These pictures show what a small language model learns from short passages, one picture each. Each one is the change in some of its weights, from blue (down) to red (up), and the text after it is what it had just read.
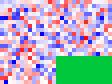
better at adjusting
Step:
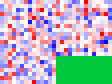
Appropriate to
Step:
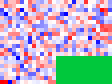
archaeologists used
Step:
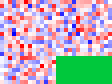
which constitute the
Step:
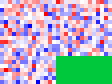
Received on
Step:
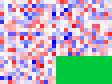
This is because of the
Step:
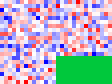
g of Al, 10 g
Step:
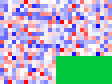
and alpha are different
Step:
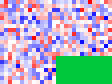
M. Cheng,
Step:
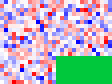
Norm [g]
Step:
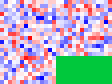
from being activated. these
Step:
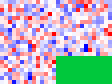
these issues when i)
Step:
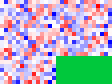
. Figure S21:
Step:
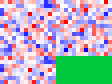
of the begining
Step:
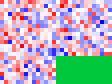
acceleration of
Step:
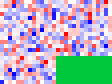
due to its ability to
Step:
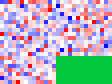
the volume of
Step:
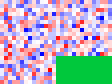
achieving quality standards.
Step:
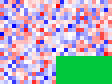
in the literature (as
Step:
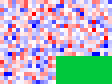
2-min walk
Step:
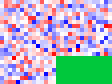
of organic vs.
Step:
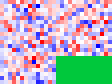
S$ finite, such
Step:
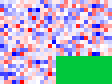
circle at any
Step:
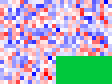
± 0.5 Results
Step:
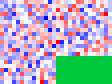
(PE) and their
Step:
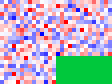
a high degree of
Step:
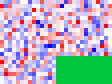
bottom area.
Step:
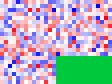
value of net income
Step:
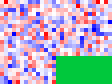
treatment of seeds at
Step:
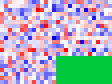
to Almond and
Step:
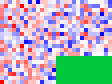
banks increase by year
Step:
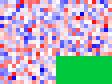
that transfer coefficient
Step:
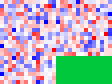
research is still under
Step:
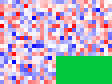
pitchgram and
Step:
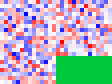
respectively. Category I
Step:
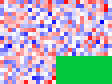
the main style of
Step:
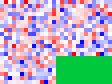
derived from the
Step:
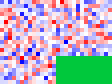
the proteomics data
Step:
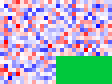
at Nigeria's
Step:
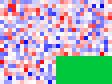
to violence against
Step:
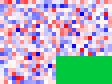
residing, or who
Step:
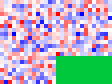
Germany and the
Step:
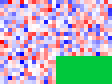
the sustainability of using the
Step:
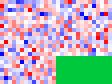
who painted the
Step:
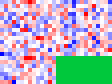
a yellow compound
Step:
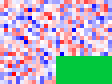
this heavy metal
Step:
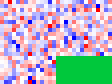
tuning complexity and
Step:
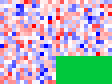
movement etc are
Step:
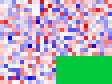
activities of those that rely
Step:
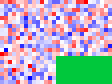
or anywhere.
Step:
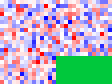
learning. This approach is also
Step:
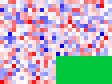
do six wheels provide
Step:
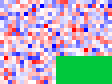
Red blood cells
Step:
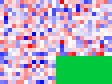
these operating at temperatures
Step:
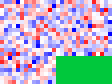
model parameter L from 0
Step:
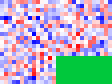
process, we were able
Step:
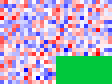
baiting was
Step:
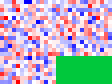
freedom of
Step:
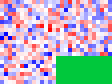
needs of students. In this
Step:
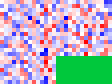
skills in natural
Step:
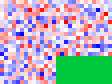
(ii) rough
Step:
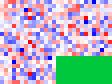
cleaner and
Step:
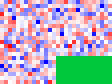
Education University of
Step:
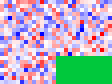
for Guna/
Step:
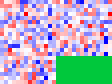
sulphate <
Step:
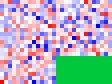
of Pakistan should
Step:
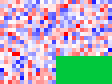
treated with 35
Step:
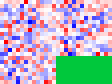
as a constant that
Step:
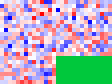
it from the enamel
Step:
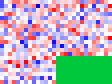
The fluorescence
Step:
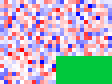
The major signs were
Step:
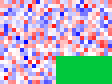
organic green LED
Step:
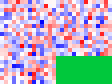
join special interest
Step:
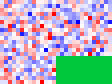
the inlet was
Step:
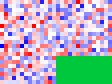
about otters.
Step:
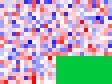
analysis. According to
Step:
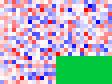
insidious and
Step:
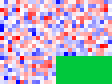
the radiation energy
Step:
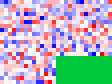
decision rules,
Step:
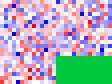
in all samples involved in
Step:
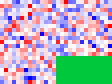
of the collected policies
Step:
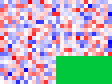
This is clearly a
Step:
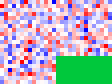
tablet formulations
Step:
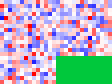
product is that it can
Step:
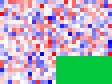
This holistic methodology
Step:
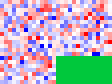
the designated central
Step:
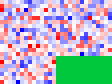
95% confidence
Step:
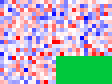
there is a correlation
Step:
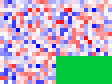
of representation used in
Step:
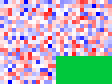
Mean Std df
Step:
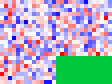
here is played
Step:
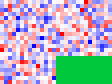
to lost revenue
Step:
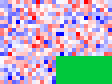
fish that live in
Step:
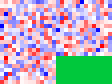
Standards provide foundational
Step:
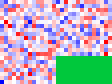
the current status for
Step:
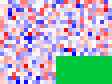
the basicity of the
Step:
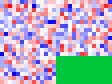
ethyl ketone
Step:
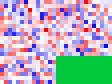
2 atractiva
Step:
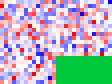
salt, every
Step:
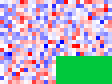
the UA link
